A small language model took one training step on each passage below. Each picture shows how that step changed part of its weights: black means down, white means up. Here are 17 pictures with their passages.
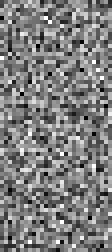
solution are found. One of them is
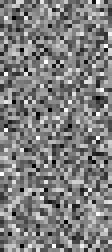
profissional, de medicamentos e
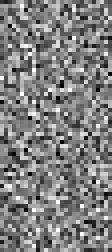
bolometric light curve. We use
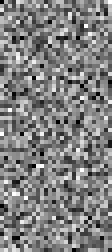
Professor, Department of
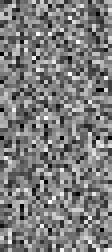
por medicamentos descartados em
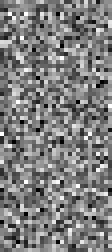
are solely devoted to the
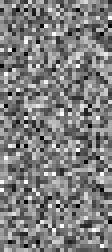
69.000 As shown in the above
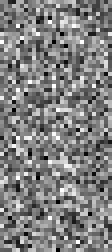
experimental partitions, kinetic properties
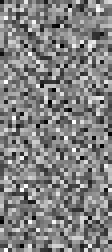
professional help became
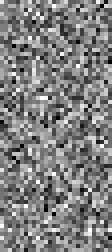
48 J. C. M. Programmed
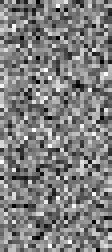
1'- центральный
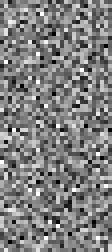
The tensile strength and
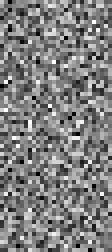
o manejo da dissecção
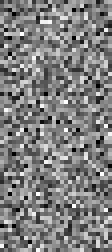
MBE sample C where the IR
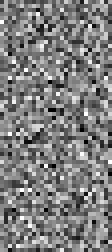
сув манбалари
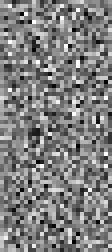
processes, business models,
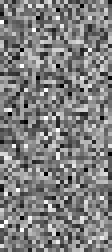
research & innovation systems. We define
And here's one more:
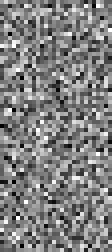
mental dalam memandang
